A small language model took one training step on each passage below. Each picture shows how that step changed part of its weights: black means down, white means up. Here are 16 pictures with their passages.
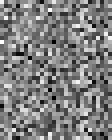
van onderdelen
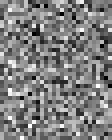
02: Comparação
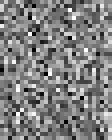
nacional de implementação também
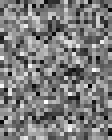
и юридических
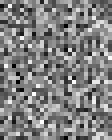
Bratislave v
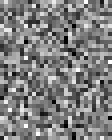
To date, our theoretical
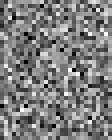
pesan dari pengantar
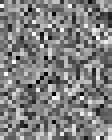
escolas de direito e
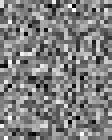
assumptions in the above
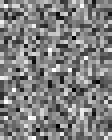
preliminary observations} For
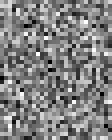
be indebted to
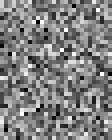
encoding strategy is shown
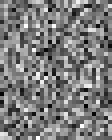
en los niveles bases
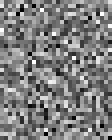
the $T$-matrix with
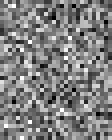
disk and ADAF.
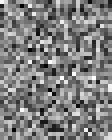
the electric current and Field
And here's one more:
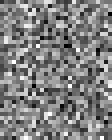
APC. The number of
